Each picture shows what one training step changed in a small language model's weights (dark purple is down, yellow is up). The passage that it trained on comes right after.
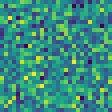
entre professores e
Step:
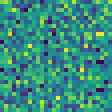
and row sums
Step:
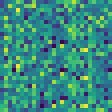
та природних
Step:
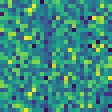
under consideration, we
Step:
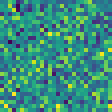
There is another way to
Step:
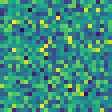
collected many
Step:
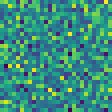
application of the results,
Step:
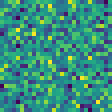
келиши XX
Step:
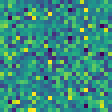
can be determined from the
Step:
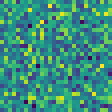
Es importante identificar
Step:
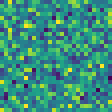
to be repeated with
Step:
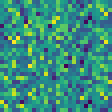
dei siti durante
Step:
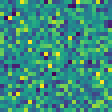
distintos a los
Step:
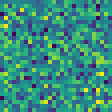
\rangle$ & $
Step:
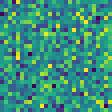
critical point theory). If
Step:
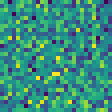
strip decomposition}
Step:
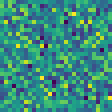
time describing the
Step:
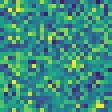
من ظهير
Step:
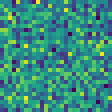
a diffusion limit theorem for
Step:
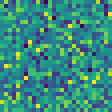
(\nu \vee
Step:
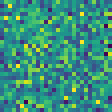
tersebut mencatat,
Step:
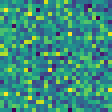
for the dual module
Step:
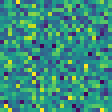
Then we describe the local
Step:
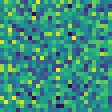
on its boundary to
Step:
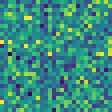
is SHD and
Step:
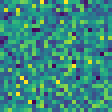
observados en la
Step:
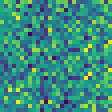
– g'arb
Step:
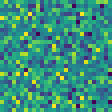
kami tim
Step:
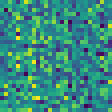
pelatihan ini
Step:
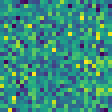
matrices by a factor of
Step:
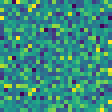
commutes with every
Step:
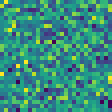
$m$ distinct
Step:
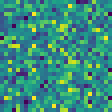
yemek olan
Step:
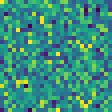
have good accuracy. We
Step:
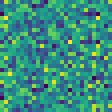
& \vdots &
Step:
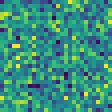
said to be {\it
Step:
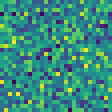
predicted by the theory
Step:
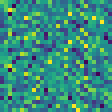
we aim to model
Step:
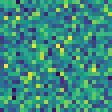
L-38 como la
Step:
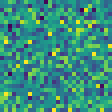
25 de abril
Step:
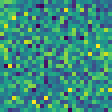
work the staff of
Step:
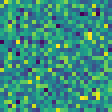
pose some open problems
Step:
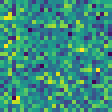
a + \delta
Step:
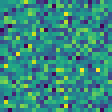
não deixando de
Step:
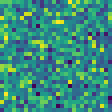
on the unit ball
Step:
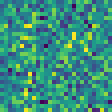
materi zat dan
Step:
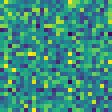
be the subspace of
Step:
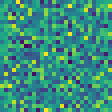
version of the Cauchy identity
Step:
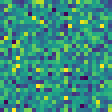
a formação racial
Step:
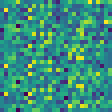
campo semántico
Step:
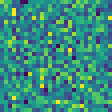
regions for sample average
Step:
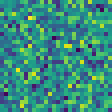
le ha dado la
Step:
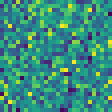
y objeto,
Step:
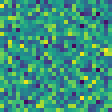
( \sum\limits
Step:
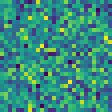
the Ford domain in
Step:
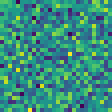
the hypo-and
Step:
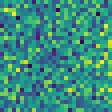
the field of moduli
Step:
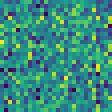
one attempts
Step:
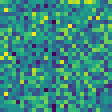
that necessary condition of
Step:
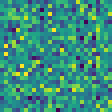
0$ for some
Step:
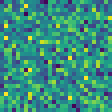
We define \[ v =
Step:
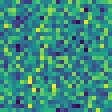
Har bir takrorlash
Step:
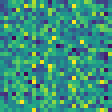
врезаются в
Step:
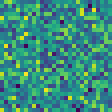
1 $ we have
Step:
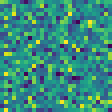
с учёными в
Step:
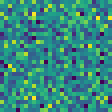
University (No.
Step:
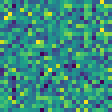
\rightarrow B$,
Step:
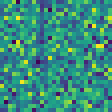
job, a
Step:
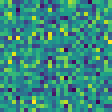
main and last step of
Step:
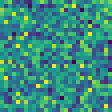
spending on
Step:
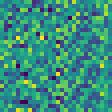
Gebruik met
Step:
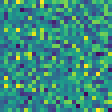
το Είναι
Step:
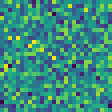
number in $K$,
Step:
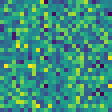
Se você é
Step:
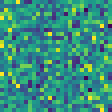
to exclude ${\rm
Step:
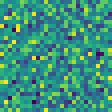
solved. This requires
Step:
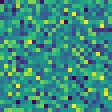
reason we will restrict
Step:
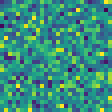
satisfy $\ddda
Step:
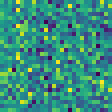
obtain the identity.
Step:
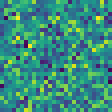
Teresa, o
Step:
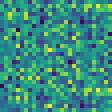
The code for
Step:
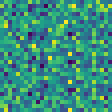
the gaps
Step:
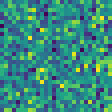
lattice\/}, and so
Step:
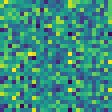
be the subset of
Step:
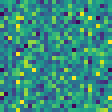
qilishi, yangi
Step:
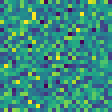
flusso e
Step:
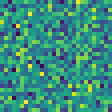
padrão A
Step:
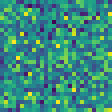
también musical de
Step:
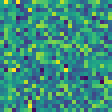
under additional strict positivity
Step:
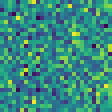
matrix of the reaction
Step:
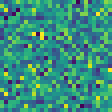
específicas de
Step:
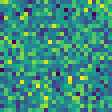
a free--energy
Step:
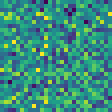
Song C.,
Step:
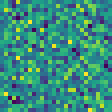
We mention here minimal
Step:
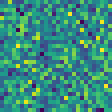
well-defined and is
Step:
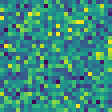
iqtisodiy islohotlar
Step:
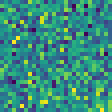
as what influences the
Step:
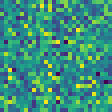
El impacto del
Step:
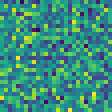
{\noindent{\it Proof
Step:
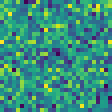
a continuous map.
